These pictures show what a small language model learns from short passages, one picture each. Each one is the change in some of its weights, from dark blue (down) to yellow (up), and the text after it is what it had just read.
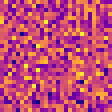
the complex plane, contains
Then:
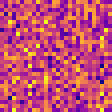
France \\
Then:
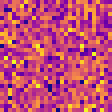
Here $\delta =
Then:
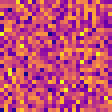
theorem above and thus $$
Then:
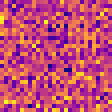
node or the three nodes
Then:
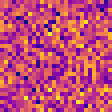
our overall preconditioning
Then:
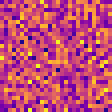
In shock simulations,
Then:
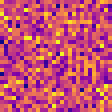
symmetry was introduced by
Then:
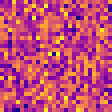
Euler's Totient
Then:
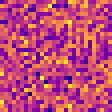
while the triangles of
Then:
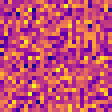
connection $A$ over
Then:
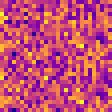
the first author was
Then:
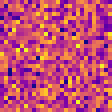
Gaussian regular.\par In
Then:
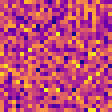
each ${t\ge
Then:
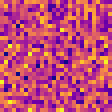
be our future interest.
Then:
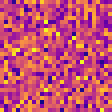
some recent papers. In
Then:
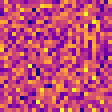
the capped hypergraph
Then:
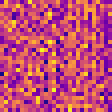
see by definition that
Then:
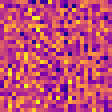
\mbox{ for }
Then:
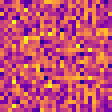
straightforward calculation based on
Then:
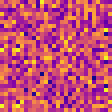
particular focus on the
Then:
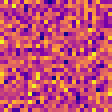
$\cD$ is an
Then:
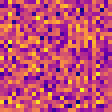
b, \hat
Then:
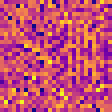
data block partition would work
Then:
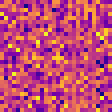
would appear as a factor
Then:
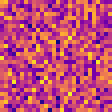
are put in the end
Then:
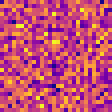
quintic hypersurface through
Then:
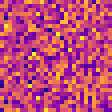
order of $H$
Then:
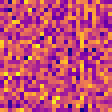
Let $G \in
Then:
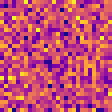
f $ well at a
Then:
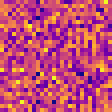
the action of ${\rm
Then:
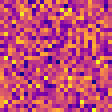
weight $\lambda $ to
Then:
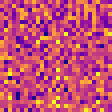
such that $(X,
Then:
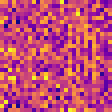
Network Flow
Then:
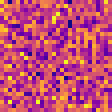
are independent, ${\bf
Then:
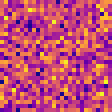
environment is restored
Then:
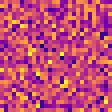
or more practical errors such
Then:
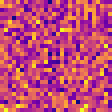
coefficients and the convex hull
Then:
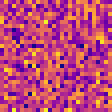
the other hand, the
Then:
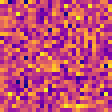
Green's second identity and
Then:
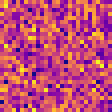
have occurred so
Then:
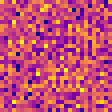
unknown, a common
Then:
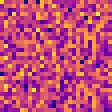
in particular it must be
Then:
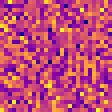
removable and which
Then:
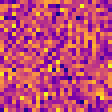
the norm \be
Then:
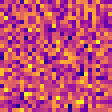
in $ \in
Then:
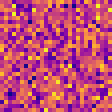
the $k$-th
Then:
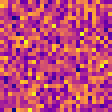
still feel it is
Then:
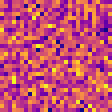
us notice that the translation
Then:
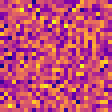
of convergent power series
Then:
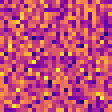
In the present context,
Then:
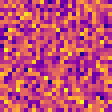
solution. In the next
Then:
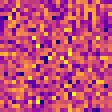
+ \frac{\beta
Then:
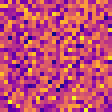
process of the eigenvalues as
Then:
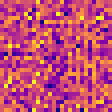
\grid$, $\Gamma
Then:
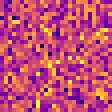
However, when the vector
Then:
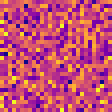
operations correspond to taking a
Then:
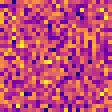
editions a key
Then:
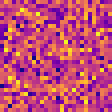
value. We note that
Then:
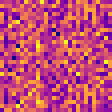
elliptic equations set on
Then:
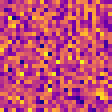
Moreover, for the numerical
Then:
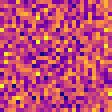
out norm estimates for all
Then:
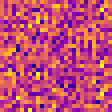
weak Lagrange property.
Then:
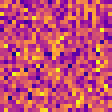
can in a couple
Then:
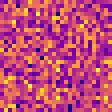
a certain {\it dimensional
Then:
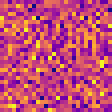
(whenever it
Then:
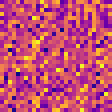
Algebra and Appl.},
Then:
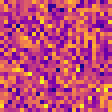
to be the gold
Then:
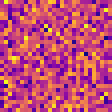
derect systems.
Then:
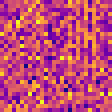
and $E$ on
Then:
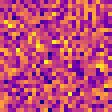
restrictions on the values
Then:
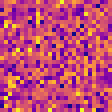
Lebesgue measure zero. Define
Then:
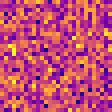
a completely different approach see
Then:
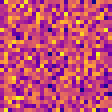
position (3,
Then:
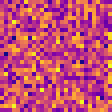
The general relations in
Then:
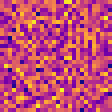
inequality for unbounded random variables
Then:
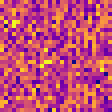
the basic tools in proving
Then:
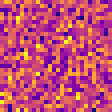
\Sigma\ $ after
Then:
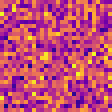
is a line bundle.}
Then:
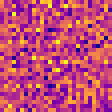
$l$th columns
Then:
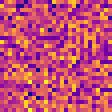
number of fast and slow
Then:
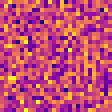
Q}$ for which
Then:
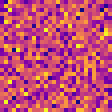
regular designs.
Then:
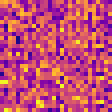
so on, until
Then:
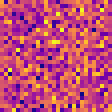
burst increases as
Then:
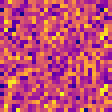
spectre. Le
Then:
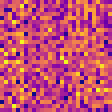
Here notations refer to
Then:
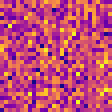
optimizing over the
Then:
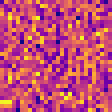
\qquad $when$
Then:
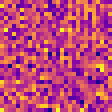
and the smooth regularity of
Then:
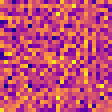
other cases. We discuss
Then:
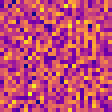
over $F$ if
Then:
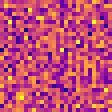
Last, consider two
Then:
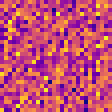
time. In the
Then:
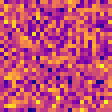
to use different versions
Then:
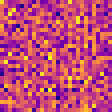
maps}. As we already
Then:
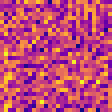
a nonzero linear form
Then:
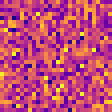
One obtains the same
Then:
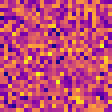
decomposition comes from the image
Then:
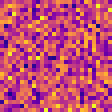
skew $P$-functions
